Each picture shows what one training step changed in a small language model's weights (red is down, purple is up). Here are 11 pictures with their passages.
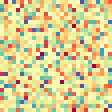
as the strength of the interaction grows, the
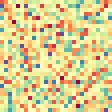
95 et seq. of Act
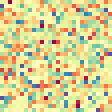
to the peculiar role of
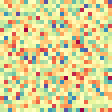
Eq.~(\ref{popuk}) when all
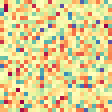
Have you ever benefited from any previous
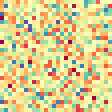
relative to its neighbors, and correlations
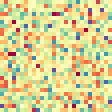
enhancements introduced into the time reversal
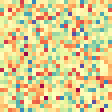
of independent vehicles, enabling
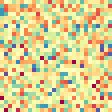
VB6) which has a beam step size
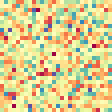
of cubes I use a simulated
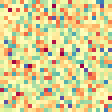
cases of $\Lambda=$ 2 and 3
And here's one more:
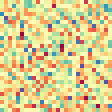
interactive multimedia generation are
